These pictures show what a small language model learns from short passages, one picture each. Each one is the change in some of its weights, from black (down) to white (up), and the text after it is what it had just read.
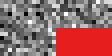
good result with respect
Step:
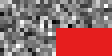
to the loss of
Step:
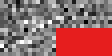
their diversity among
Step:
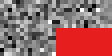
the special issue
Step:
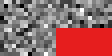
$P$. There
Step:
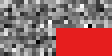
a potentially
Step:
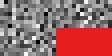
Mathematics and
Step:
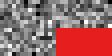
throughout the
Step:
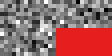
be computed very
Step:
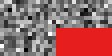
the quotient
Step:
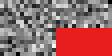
of decomposition,
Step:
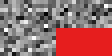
Replace with
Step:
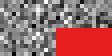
We then have
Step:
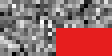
to use the
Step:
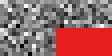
continue with
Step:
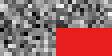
third dimension as:
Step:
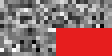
that reverses
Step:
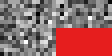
intensity of
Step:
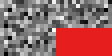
the proof of
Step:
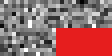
it follows that there
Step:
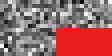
is alternating in
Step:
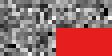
we showed in
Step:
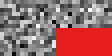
we have that
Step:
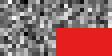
between output
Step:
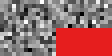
use the notation from
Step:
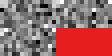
found under the
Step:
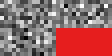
in braided
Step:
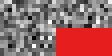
the absolute
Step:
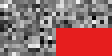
process to affect
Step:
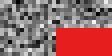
the negative and significant
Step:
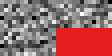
was enacted
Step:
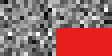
Corollary 1{\it
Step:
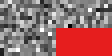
in both the short
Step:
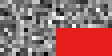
in patients with
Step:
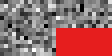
so \( W
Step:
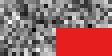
Not only does
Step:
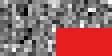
pick and place
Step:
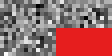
human consumption.
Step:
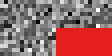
results regarding the
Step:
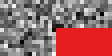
told in Section
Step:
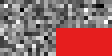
using digital comic
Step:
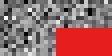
Table 1:
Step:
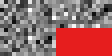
above results are for
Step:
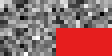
$r$ and
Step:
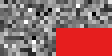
algorithms for finding
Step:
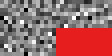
split while
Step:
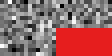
between the generators
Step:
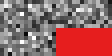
\ admits
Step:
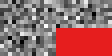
quadratic form
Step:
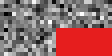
management. He
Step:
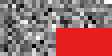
shed light
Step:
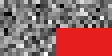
interest type. As
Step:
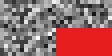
present our results so
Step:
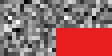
the magic
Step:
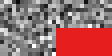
the nervous
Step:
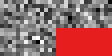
constructs and
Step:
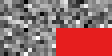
$p$ with
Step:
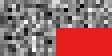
it cannot handle
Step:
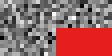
can be found at
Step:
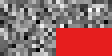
land use changes
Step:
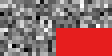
to form a
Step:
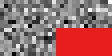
reduction of the
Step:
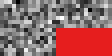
the accuracy and
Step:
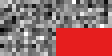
are formulae of
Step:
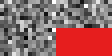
in $\Lambda$
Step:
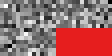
also become highly
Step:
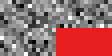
dimension $4k
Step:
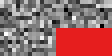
and their distal
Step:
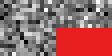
- In nature
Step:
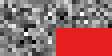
and Yee defined
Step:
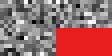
n-r order
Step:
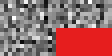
Lunch &
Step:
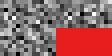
\chi :
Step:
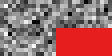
algorithm detects
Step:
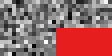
the column. This
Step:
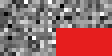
different molecular
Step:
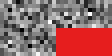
the most common
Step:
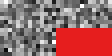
subsequently reduced to
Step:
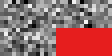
primes $\mathfrak
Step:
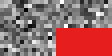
defined by the equation
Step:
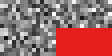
helps in
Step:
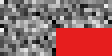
other hand, by
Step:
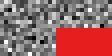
the dual pairing
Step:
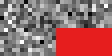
We start with some
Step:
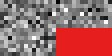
following thermal
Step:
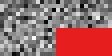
that satisfies the
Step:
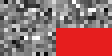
hypotheses of Theorem
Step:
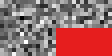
while that of
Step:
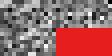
a population distribution}.
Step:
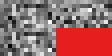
they are providing
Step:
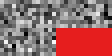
exposure may
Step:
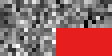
interaction of 2
